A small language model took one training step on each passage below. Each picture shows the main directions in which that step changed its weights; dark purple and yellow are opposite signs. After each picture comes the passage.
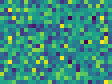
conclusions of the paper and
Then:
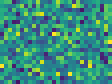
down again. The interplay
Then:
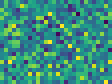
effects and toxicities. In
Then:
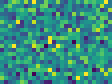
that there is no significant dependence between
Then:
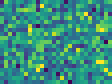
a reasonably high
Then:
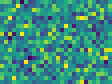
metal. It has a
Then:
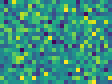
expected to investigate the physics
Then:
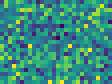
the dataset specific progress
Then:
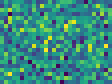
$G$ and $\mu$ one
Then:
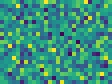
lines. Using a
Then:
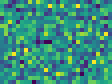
of the supposed effect is
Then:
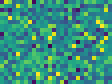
[21]. For the parameter identification
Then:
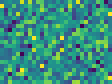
IRS Campaigns
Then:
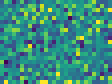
a topologically trivial
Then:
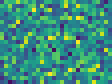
to the surface, with magnitude
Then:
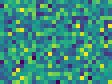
is administered by
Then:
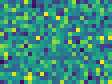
subissait seulement un
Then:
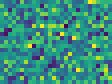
target management actions for these
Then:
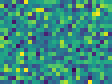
for Afghan
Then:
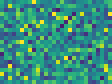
} \lbrace 1-
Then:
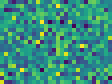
through diet. Therefore,
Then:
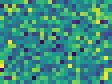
countries. The number of
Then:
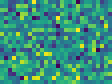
1. Purpose of the
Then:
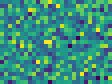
followed by children
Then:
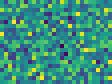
definite time. The time
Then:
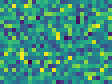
purchase. Most of
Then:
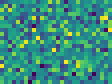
small world, and from the
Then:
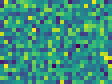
Bihar, India
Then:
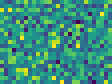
regions and moderate to small
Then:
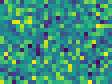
activities and their
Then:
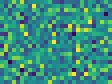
terms of interday and
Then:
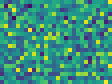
pandemic on the rural
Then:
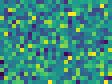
order, as follows from
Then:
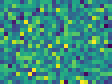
each tunicate search
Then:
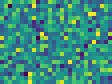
van der Vaart,}
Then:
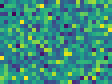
grid annotations. So
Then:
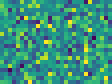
hydrogen diffuses in
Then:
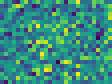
reflection coefficient is smaller
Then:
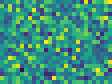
out to obtain values from the lower model
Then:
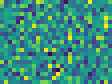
the filtered matrix, and in
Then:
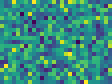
however, the definition of
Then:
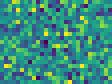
in [7] use the maximum
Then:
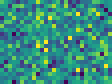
and one scalar field are the only
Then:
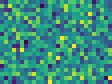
or chemical modifications are
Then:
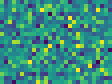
additional terms, as discussed
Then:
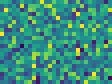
I just write and allow
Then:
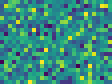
of drought animals
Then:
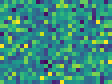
7: Fabrication
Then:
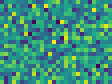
concepts relevant to an
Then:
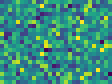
as induction and maintenance
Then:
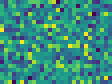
the enjoyment of
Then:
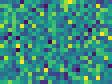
on microbial richness
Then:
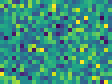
correct) - *Not
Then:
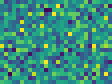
it to demonstrate and
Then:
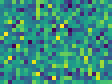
is probably worth
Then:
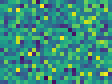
using Statistical Package
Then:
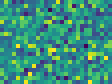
Conventional in their approach which is
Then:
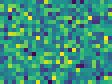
alternative to the singular
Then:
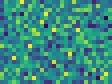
the nanoparticle.
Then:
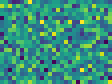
8. The analysis could be
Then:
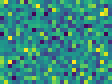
units of the lattice
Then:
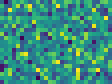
quantum vacuum is
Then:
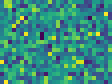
mesh refinement can
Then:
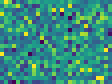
structure (S.G.
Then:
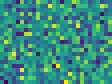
are consistent with the ring
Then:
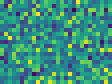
simultaneously selected as
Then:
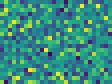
$\zeta^a$ on
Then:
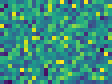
between experimental results and theoretical
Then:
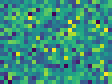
supermarket model $R$
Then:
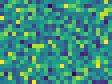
of an idealized control and
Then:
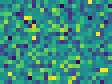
Sel. Used for P
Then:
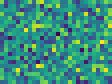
the black dots.}
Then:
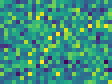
and all came to a similar
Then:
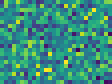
the majority of
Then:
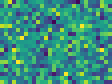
Map. European Journal of
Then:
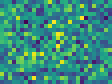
In particular, we ask
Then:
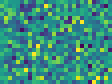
and terminal or stopping
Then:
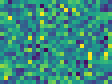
demand for any property,
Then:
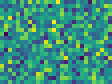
described in Funke and
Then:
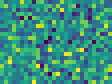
connecting the coupling constants
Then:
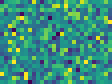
these will have to adapt to
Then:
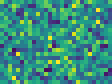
diameter of approx.
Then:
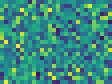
it is a linear combination with
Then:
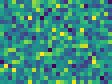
written in Java
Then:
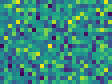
are connected to each other and can
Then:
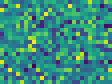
regulatory labeling
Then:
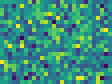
}$, is described by a
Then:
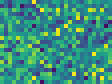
approximate any function to a given
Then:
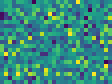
Embryology of
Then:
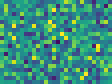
society. They have been
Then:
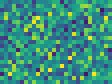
Iraq. His research interest
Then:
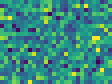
community in the recent
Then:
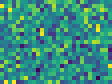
at larger Galactic
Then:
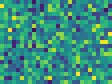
significant within-class variation),
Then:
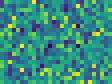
introduced the concept of
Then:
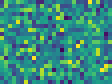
the transformative potential of this
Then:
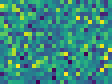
Institute of Science and
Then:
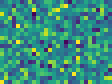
The concept of block edge
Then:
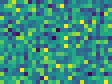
of agricultural commodities
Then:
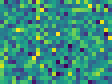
in the lightest elements,
